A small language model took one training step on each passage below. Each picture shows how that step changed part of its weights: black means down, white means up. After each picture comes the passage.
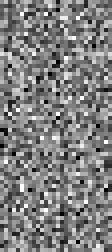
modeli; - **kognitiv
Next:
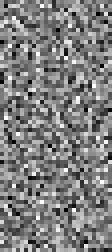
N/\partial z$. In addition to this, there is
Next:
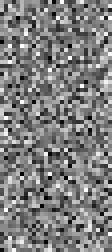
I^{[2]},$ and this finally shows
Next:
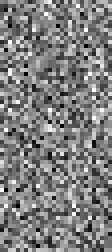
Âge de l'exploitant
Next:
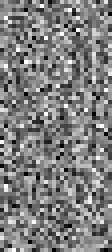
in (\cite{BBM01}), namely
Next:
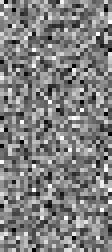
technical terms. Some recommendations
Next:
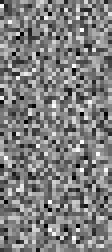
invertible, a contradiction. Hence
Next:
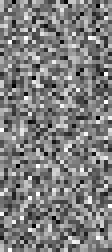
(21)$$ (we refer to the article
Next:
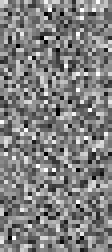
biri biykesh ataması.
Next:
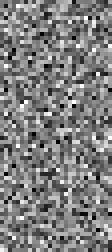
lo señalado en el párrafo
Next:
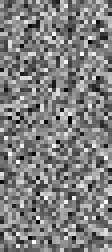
gerais das escolas, esporte,
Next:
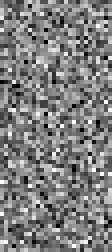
com o material genético humano.
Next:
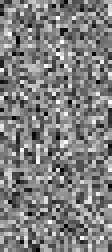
of Human Computing Studies*, vol.
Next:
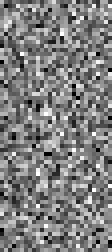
Tribunal administratif de
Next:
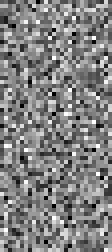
is an algebraically closed field of characteristic different from
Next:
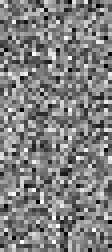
yordamida o'quvchilar
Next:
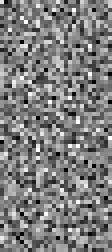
that $bG_k$ meets no other
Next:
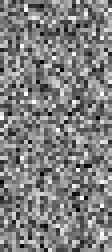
lain yang bebas memberikan pendapat
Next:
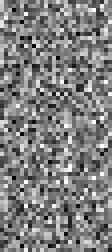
to the right of $i$ or not in
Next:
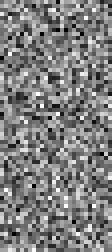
in the medial bicipital groove
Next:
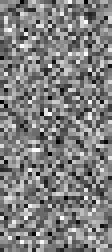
выхода целевого компонента
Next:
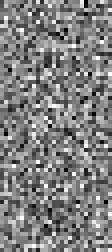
f-y\geq x\big\}.
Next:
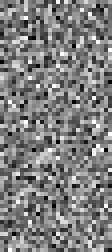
asrlar davomida shakllangan
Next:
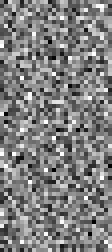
de la bonne gouvernance. La
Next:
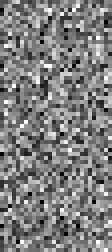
untuk berpartisipasi dalam program
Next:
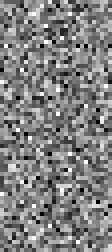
y obstetricia*, 64 (1).
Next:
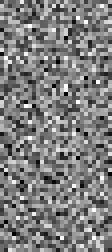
la obra, es partícipe de la
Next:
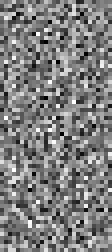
a evita transformarea modului de
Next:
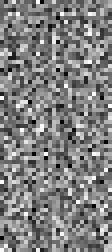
$ whose cellular chain complex is the
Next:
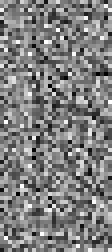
Gräser und Kräuter sind davon
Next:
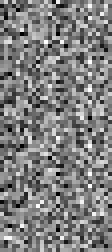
। अपि च
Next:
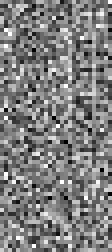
property of the Lagrange basis functions, the
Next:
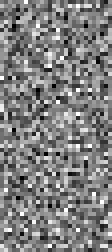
$M$, and $f_{ij}$ the corresponding second
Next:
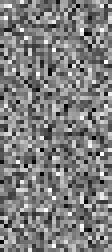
x\right) \end{equation*} has all the
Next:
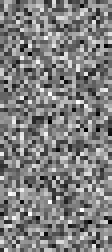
e frutas, o que reflete uma
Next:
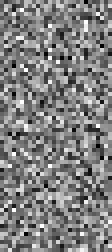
ранее или выполняемых
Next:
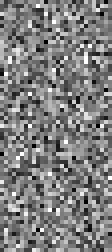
such that: \begin{align} &\mu_1
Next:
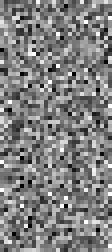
F(\cdot) $ estimation is well posed,
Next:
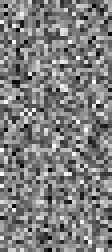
L., et al. Acesso e cobertura
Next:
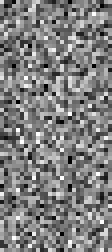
sobit qilali, to xasm
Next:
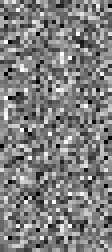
университет имени В.
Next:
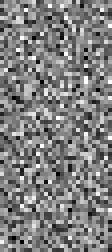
иш унумдорлиги жуда
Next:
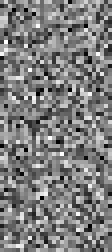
будут включать в
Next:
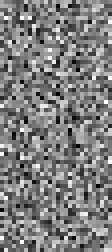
artistic thought, symbols are
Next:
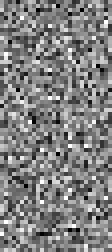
$U$ and the open disk $\D$ and
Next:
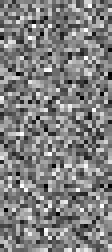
Сергійович кандидат
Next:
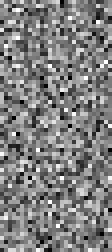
M., & Yanchaluisa, I.
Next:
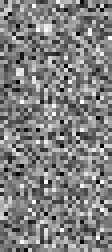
\begin{document} \begin{abstract} This paper
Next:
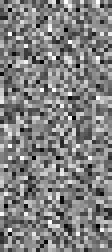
Researchjet Journal of Analysis and
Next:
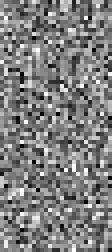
p_Y \propto W_Y =
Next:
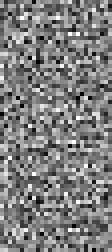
respect to $A$ and $f$' because it
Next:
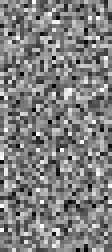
there exists a $p\in P$ such that
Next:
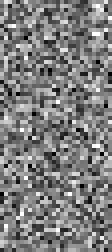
können Berufsbildungsakteure für die
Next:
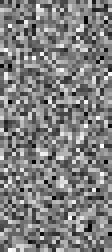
nombre acertado (3 en total)
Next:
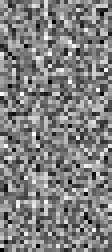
and is therefore ready to offer a
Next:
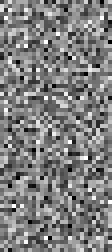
har bir hududning daromad
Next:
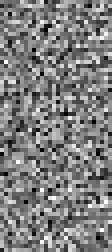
to the vertices $v_1, ...,
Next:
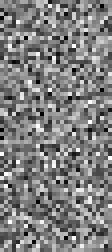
denser. Furthermore, the simple form means
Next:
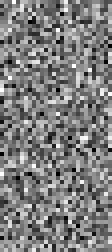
be aware that the term "almost
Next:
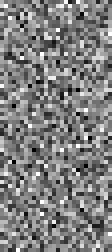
$P$. \section{Boundary divisors
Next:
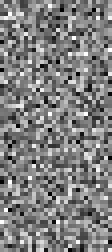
деревних рослин у залежності
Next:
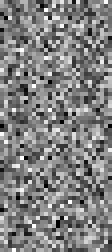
представлена информация о
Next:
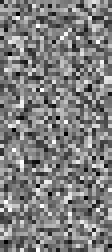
ташхис қўйиш керак
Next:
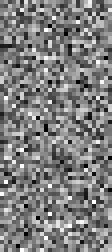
заслужил тем, что из
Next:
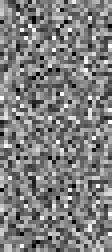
$D\subseteq B\vee C$. Since
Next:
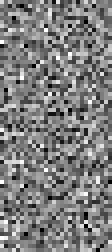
современной России
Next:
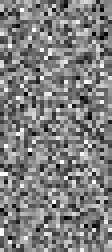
формалізму, мінімізувати
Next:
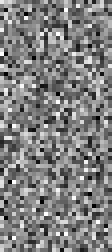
ba'zi bolalar katta
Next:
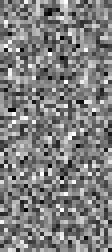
planification familiale et la santé
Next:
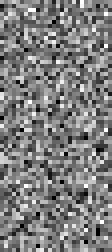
учета, облегчает
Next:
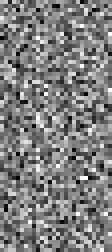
a partir de vistas de desenho no
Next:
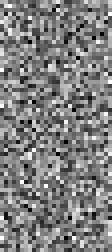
of agent $i$. Motivated by
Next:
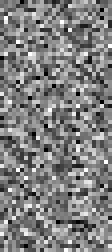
повільно визрівають в тій
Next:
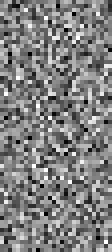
manifold. But, for our purposes,
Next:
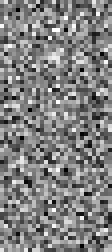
produtos, processos, marketing e
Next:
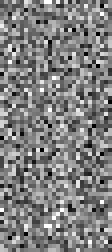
\\[2pt] \end{tabular}
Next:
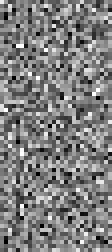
a dynamics of some biological systems, and
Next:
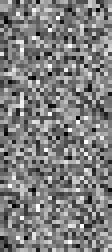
ҳимоя қилиш ва ўз
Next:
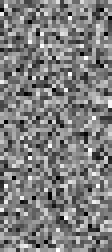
Schutzfaktoren sowie auch
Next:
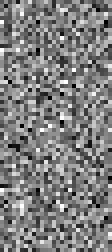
AMD, SUN, etc., o
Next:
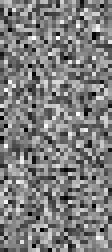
integer constraints on the initial values of the
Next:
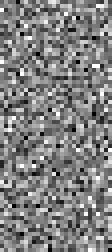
is thought of as an electric
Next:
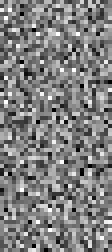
second sum $\sumprime_{\substack{\lambda +
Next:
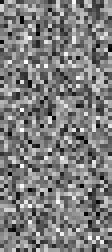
Objektträger **100
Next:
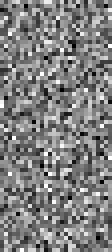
\ref{thm1}} Note that the line
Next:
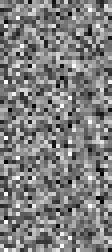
بنیان خانواده
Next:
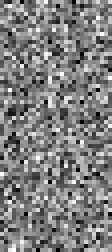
author tries to include sociolinguistic
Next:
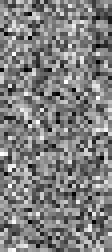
göç olgusunu kendi
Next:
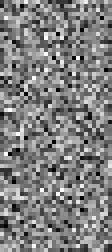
можно было угадывать,
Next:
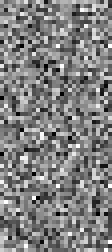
$\tilde g(0)$ is the covering
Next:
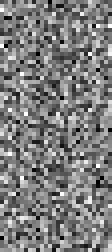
bzw. der Tierärztin eine
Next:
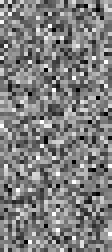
pair in $\mathfrak{X}_0$.\\ Hence if
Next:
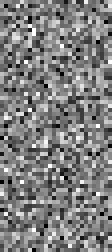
of Trajectory Optimization
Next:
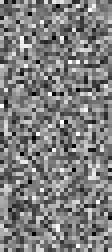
for period $q$ UB (MWh)
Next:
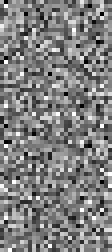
u,v\right) =\left( u\cos
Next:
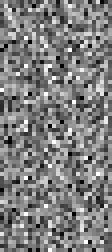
foydalanib tahlil qilindi.
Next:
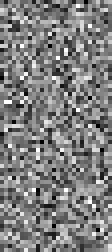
and are likely to be unknown for
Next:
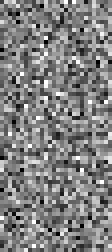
gegeven regels van toepassing
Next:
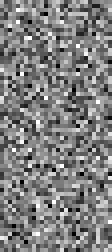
facilitando su comprensión y
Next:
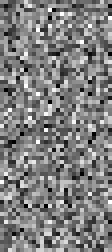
semente de tomate e bagaço de
